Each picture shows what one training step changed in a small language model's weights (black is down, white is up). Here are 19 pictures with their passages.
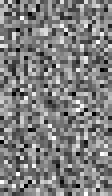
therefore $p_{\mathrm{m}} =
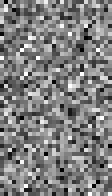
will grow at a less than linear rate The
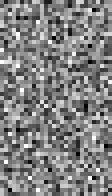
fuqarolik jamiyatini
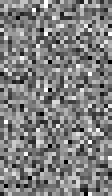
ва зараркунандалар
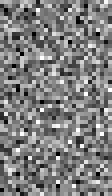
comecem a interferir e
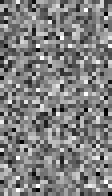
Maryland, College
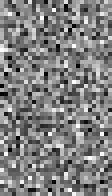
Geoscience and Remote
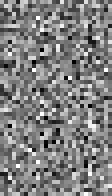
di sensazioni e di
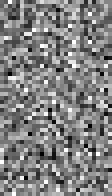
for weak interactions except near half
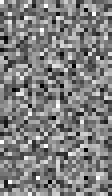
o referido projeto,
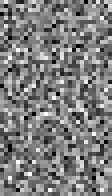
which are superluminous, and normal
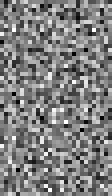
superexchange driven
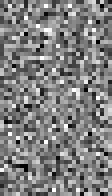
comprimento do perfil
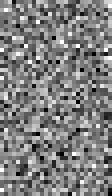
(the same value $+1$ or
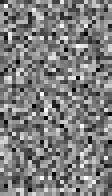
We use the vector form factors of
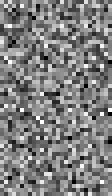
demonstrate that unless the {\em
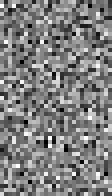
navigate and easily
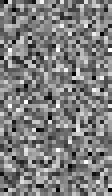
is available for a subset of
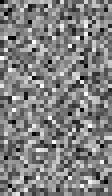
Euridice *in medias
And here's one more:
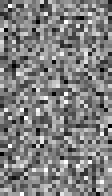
threshold, it is possible to
